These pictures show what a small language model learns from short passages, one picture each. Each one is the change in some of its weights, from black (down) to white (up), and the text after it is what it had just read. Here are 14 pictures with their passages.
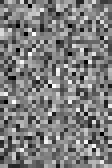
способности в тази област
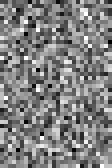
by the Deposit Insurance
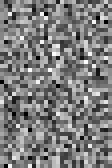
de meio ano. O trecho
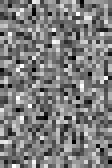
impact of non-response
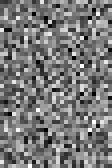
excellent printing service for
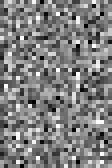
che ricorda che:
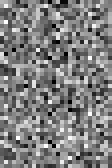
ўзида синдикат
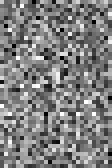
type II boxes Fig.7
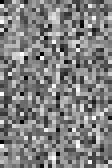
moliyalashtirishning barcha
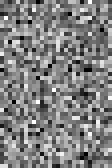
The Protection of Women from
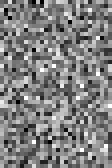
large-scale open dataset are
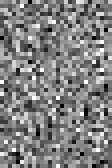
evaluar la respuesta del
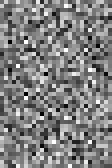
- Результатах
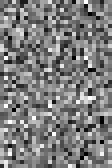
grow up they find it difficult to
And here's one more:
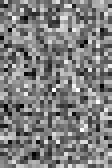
and those from China and Europe,
